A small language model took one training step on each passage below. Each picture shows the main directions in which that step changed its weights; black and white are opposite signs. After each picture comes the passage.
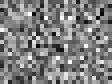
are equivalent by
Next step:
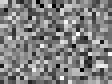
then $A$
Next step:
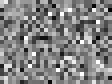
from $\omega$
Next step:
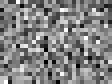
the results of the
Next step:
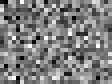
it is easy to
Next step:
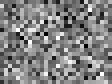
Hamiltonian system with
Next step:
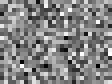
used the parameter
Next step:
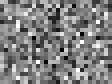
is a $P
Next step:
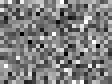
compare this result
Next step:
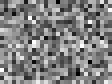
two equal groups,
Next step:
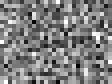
asymptotic distributions of the
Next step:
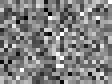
$X$ with
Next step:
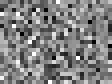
{\partial \over
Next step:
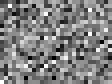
that does not depend
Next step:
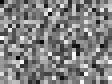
of the choice of
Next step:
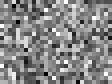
to the binary
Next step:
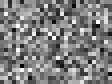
is viewed
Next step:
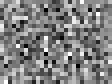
From the results of
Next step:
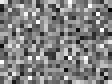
were derived.
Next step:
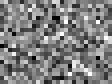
solutions are close to
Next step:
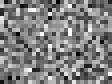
Mackey and
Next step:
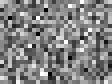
The matrix-vector
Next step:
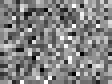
\) defined by
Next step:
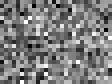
to maximize
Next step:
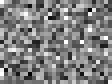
and a pair
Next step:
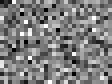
an interpretation
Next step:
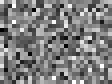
estimate and it is
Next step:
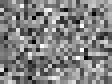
the maximal dimension of
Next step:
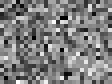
& \notag
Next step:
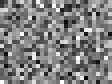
then all of
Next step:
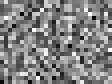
vary continuously
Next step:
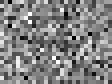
to undo
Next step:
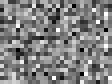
is the unique
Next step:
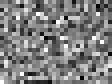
the previous section
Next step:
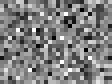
design with full automorphism
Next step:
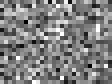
first to consider weak
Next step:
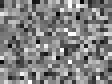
comments. We
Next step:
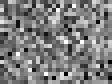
is induced by the
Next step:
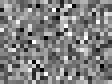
proof is by
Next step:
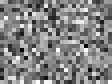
new examples. The
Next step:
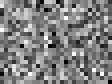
and a similar result
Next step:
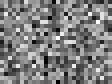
normal random vector with
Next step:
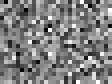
in general.
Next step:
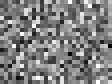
put $\eta
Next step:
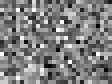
\hline 0 &
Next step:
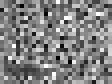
the ODE
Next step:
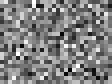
is still not
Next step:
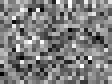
\nabla \varphi
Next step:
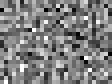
given in Example
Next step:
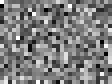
sides of the
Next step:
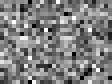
an asymptotic shape
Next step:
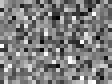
type $\nu$
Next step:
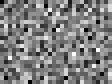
of these numbers
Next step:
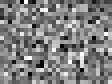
the symmetric group over
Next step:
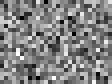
is constant or injective
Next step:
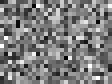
is that one of
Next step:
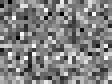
Riesz Theorem
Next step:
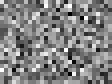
object or a topological
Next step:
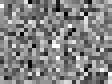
system arises
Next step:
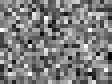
three applications for the
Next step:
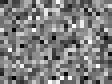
also show that convergence
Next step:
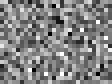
are supported by the
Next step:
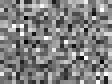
the corner
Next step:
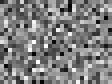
of size zero,
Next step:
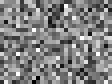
= B\cup
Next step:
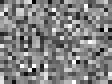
Mathematics Department
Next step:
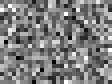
carried over
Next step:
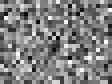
is CM.
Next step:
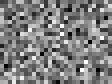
set of all edges
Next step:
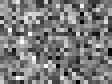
\bigr)$ as
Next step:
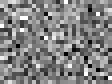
To prove that the
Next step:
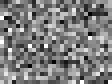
odd period,
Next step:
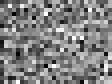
that there exists a
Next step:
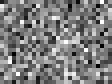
relations. In
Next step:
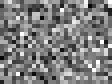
process such that }
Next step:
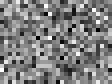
of ideals of
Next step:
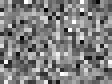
The deformation complex of
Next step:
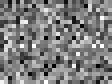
Instead, we
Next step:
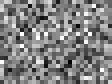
should reflect not
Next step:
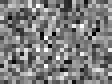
be an interesting
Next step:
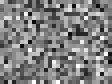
new set of
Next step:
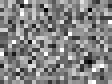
Let $y$
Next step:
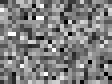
have the curvature
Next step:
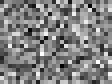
of calculus
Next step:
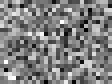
be clear that a
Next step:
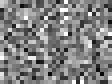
and the results at
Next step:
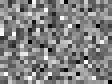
(else color
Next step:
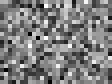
be a strong
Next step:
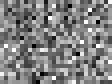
with the maps
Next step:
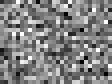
inserted into
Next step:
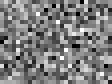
on closer
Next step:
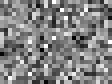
applications, more
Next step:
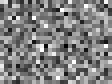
hyperbolic geodesic, is
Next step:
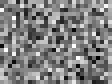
the space of solutions
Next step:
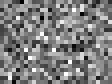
its minimal polynomial over
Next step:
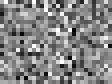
can be extended to
